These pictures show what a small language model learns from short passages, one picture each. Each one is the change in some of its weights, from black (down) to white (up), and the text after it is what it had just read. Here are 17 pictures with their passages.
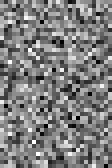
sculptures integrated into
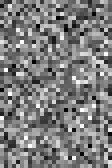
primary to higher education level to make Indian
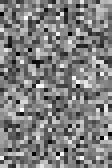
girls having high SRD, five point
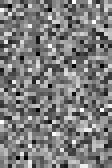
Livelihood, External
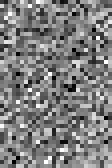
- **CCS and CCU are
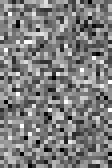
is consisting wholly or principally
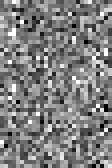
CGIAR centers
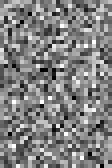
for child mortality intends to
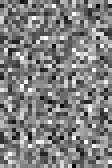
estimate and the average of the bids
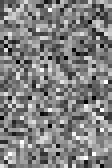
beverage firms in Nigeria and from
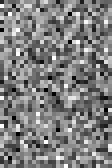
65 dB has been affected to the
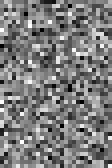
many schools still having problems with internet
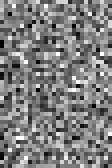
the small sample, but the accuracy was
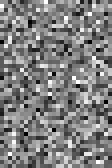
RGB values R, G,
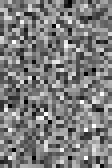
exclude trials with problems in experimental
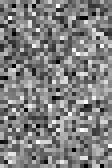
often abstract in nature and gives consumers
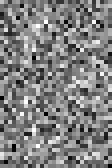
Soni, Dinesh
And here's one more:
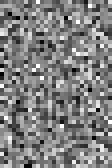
of huge stones associated with
